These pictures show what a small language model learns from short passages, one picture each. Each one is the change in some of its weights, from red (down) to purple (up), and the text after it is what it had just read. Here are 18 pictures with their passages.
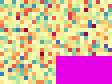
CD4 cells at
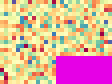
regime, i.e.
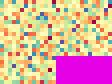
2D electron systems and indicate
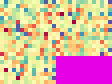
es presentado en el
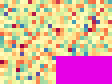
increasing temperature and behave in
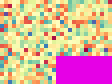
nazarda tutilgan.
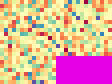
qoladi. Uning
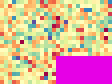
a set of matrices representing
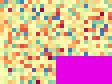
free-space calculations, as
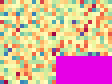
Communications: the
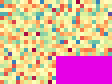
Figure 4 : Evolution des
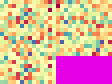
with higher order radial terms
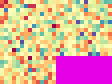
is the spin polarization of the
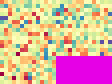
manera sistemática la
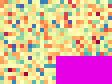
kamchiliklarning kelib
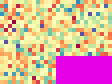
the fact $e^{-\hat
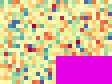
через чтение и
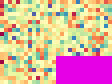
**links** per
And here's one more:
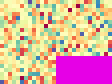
7 temel alanda
